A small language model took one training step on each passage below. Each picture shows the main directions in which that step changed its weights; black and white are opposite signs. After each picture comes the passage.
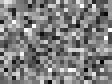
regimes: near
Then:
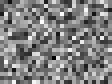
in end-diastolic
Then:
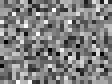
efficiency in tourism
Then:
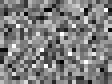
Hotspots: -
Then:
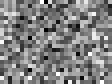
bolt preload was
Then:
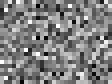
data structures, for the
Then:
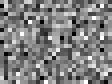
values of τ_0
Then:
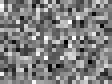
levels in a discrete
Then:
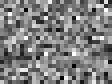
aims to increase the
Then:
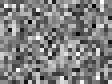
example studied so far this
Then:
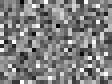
huge amount.
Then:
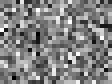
and *Sarva
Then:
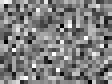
Hospital Based
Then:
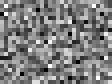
and contextual differences
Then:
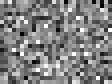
101 patients attending at
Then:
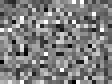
particular skills associated with
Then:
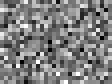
thus it requires a new level
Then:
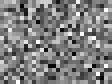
is necessary.
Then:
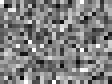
Relating the OWL
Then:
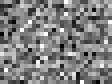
for elemental groups
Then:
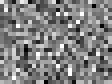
surface brightness, or,
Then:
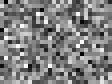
assignments in order to
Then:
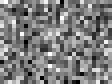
can be grouped into different
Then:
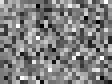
unique factorization domain,
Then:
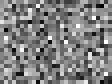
and functional properties of
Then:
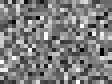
structure used for stable power
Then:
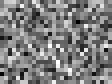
of the compound determined
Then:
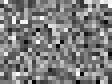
numerical simulations and analysis methods
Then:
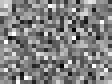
to Moesia.
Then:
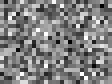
that \be \sigma_1
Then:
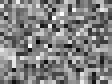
or shear rate and the
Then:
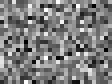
Acceptance of papers
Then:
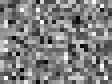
to describe the hero,
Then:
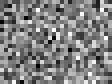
and L3-bound
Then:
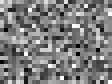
can be run in the
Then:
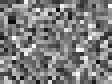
in graphene,
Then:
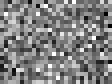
the effective permeability
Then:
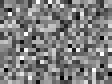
Conclusion- Over the
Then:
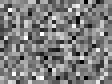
BEC in double
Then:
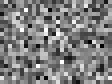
accurate I-V curve
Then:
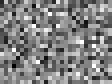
association with obesity and
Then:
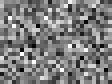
and, finally, that
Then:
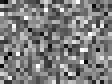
scale $Q$ (we use
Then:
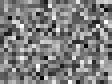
the spatially resolved
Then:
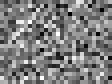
of test rounds that are
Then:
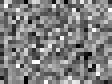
account via a finite
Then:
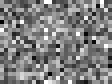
eigenfrequency of
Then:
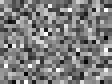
be robust. The
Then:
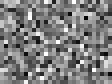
such an assessment. The
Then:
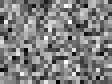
based file format as
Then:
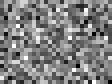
in this reasoning,
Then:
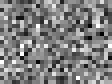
4. Borrowing of
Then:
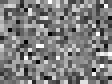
a variety of applications
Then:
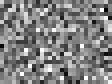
T}, the upper
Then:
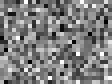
menos h veces
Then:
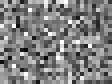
has been prepared on per
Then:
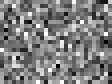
equilibrium position
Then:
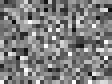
files are explained
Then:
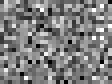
its PDF. Now
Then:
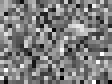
using the precursors
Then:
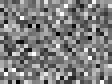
for lodging.
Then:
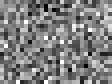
volume fraction of
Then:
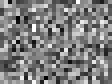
images of both samples show
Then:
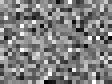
time window of this
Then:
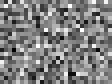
propose and experimentally implement
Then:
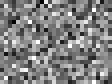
rotational angle are
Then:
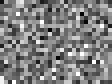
acetate solution showed the
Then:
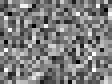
1: All tags
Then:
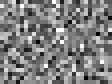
Ethics Statement This
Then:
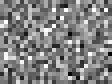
clearly in TF
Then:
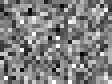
in the aperture of the
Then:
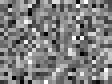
In order to create a
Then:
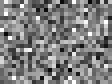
Signal Process.*
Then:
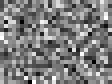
unsure of the way of
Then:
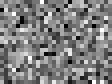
product of these vectors
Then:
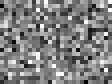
gender wise growth
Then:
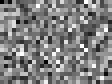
case at $a_0 =
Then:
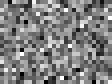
decision rule of the
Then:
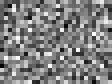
and the corresponding coefficients in
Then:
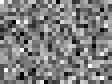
Figure 2 The steps of
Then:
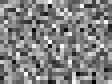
the further education process.
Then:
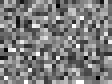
sample on which the study was
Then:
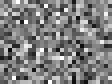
Mechanics Military
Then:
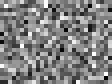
$\&$ 2 denote conditions
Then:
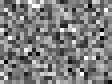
Coulouris G,
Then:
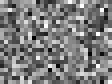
one statistical mode in
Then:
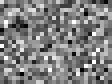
a constant of integration that is
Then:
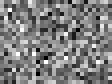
detect soft errors
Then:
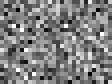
emotions. This means
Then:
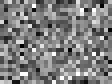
is extended by adding
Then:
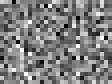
Equation (1) as
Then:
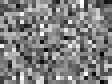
immobilization and related
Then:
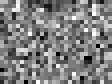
of synchronized
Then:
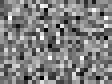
vitamin d;
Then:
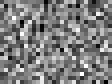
gas leaking out of
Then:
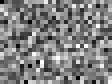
in Observer
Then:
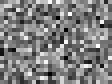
the survival of
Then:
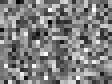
or Reynolds
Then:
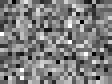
being due to the SI
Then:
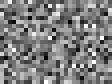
- Creation of a
